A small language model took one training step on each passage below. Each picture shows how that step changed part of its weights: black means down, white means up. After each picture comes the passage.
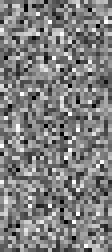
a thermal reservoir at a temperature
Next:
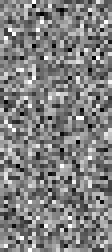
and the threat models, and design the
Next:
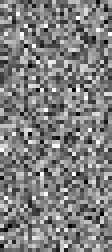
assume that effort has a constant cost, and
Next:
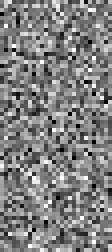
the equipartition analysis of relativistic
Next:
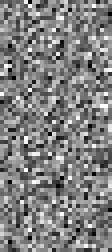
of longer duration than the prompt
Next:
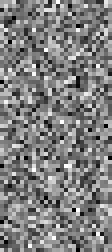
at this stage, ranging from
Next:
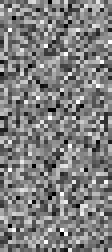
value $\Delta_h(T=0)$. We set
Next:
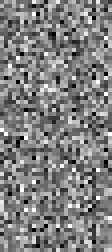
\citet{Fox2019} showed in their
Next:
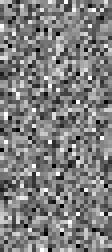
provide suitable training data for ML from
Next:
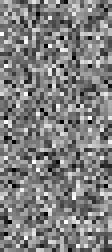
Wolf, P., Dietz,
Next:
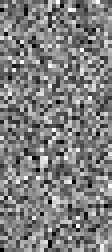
the intercept) plus an error term. Random
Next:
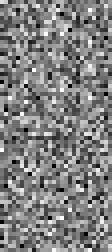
two propagation modes in a magnetic
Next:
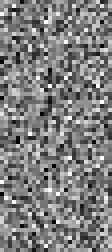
the temperature --- see Fig. 3). The
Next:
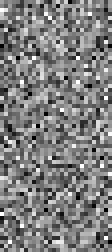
absolute value of the sum does not directly correspond
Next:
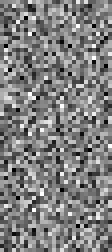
to the output, unless there is a good
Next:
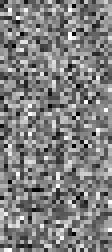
aspects of THz link
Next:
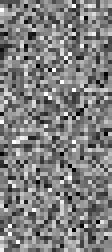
needs of modern IC design. %
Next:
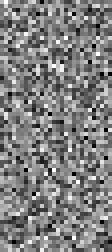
the sender and receiver, respectively.
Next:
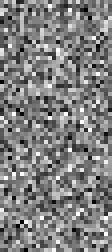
determine the LSZ-like integral on
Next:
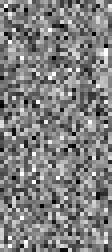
kinematically allowed where $\chi$ is the
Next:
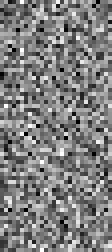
interval of scaled frequencies. Only
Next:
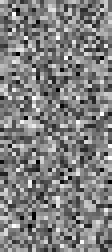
all scales, which was not the case for our previous
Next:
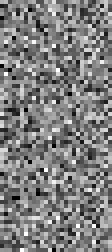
case with EP coupling, spin correlation is also
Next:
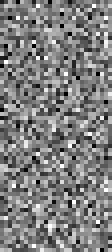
frequency, under-sampling vs.
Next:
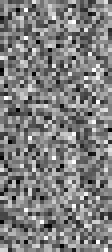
faces limitations such as high initial and operational
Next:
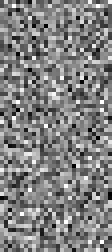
the 20 of the wrong predictions
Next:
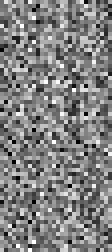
is likely that particles accelerated in
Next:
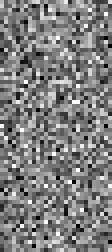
of them correspond to particularly simple special cases
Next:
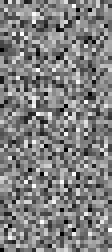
coherence between levels $X$ and
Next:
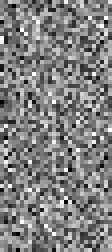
distinct magnon dispersion, the
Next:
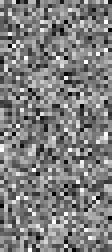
in \cygx\ mentioned in
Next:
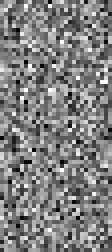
as a diffraction-like process, and the
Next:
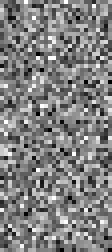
of the top quark field at two loops in
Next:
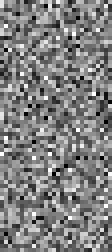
performance among all tested GCNs.
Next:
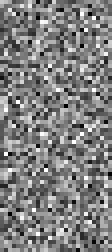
be sensitive to noise. As part of this
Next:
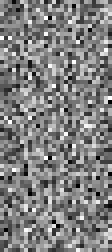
less correctly transferred than with
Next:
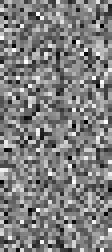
that the proposed auxiliary tasks based
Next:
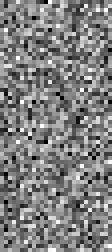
E}\ }\textbf {\bibinfo {volume}
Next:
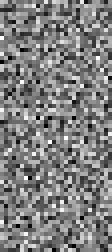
values found from the mass modelling fits,
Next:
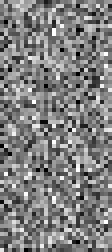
For example, when a simple but inefficient data
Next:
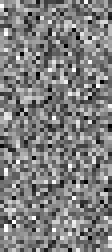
\bibitem[Ojha et al.
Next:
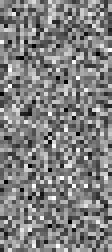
instance-level. We further verify
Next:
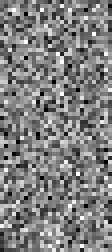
accelerated with ${\bf a}_{NG}$,
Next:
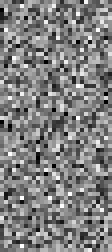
seem to be the case. The second model is based
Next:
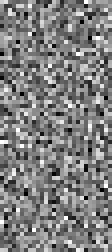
be constructed with the help of
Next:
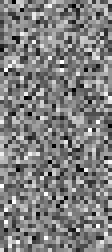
is consistent with the $20^4$ data.
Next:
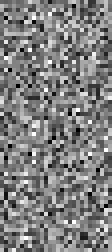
and feature selection. In this paper, we put
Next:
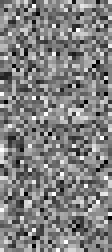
in~\cite{dgmpp}, such states
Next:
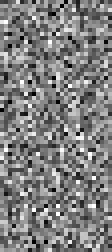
Freiburg visual acuity test
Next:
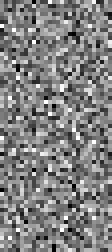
$k$ is the bulk topological number
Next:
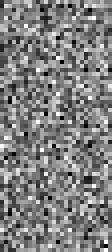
fermions in a one-dimensional (1D)
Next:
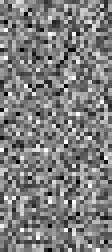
For comparison, we construct a
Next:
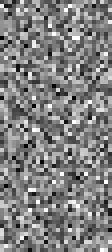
$^{22}$Ne is lower by around
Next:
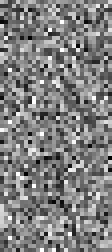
design rules for MCs at
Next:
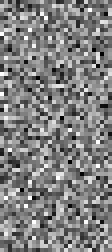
(energy in the circuit at starting
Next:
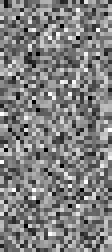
of mass, radius and accretion rate to
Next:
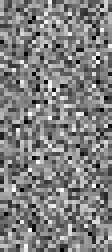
its radiated wave was represented as a series of
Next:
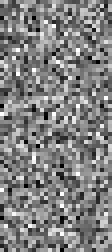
dataset for cited articles that has been
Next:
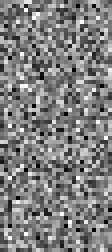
mass flow over them stabilizes
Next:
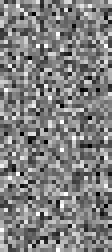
Durham DH13JT,
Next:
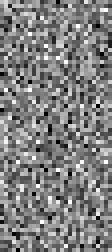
the two subsystems are prograde or
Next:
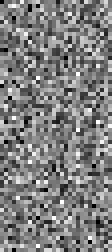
It is shown that, while the overall charging
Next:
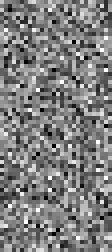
been used to constrain the source size, assuming the
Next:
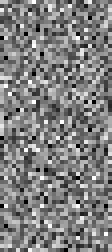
than that through $\chi\chi\to
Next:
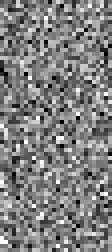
or machine-learning (ML)
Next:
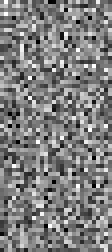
have made important contributions towards a
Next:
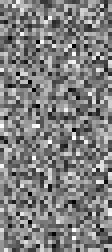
The $r_s$ values are from
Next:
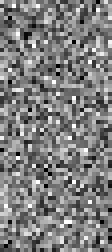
optical spectra suggest an age of 10
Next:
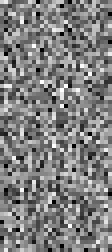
performs an analogy computation on the relational
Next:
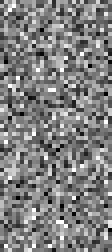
of the decreasing density with height. At
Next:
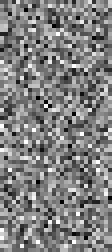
found in Ref. \cite{Brumer}.
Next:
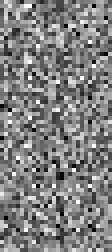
keys within a piece.
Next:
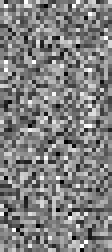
old versions of Android
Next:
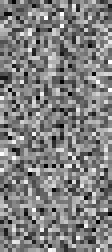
in this way are commonly referred to
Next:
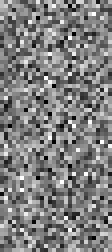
ms to generate each entry and
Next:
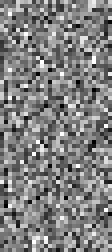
cosmology cannot be obtained for any parameter
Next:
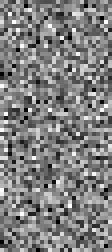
over a Quantum MAC}
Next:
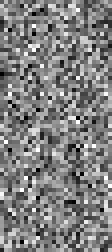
structure of $\rm{RuO_2}$ under
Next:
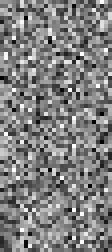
so that a change in the embedded
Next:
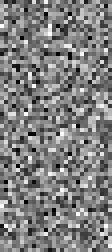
the derived analytical expression, we see that the
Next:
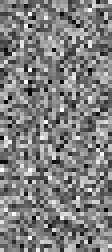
understanding, a reflective process can
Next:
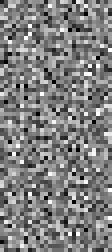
(\ref{eq:var}) scales likes
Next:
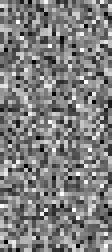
of the stacked denoising
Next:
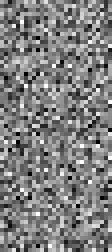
{\bibinfo {title} {Dynamical clustering
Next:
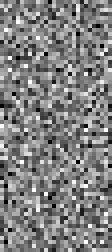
in the literature. In order to get an
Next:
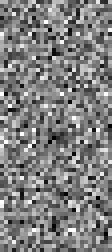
time period $T_p$ during which each electron
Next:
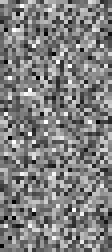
a simple but typical problem, which involves
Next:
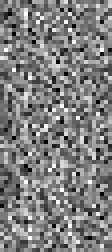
tail or burst contributions), or
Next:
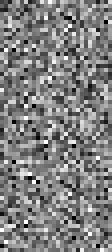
energy data collection procedure is put
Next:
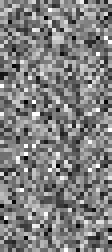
is not at 112 eV but roughly at
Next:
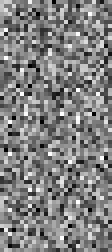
we first note the crucial
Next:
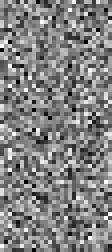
\label{table3} \end{table}
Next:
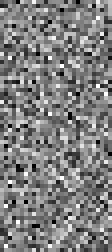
with $W$-bosons. This case was considered
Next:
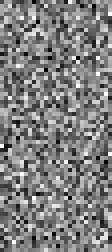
the self-oscillations which realized in
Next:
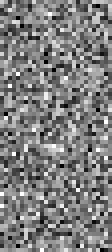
junctions with cubic-anisotropy
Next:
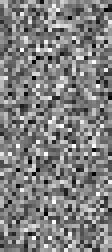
a special implementation is used to reach up
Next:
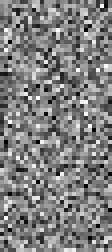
the system, respectively. It is defined in the network
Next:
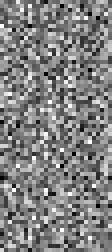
humor than humor. The top right
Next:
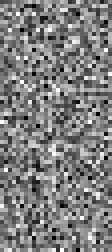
time between two pericenter passages], which
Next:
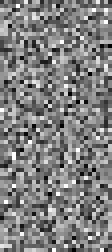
GABA$_A$ receptor experimental
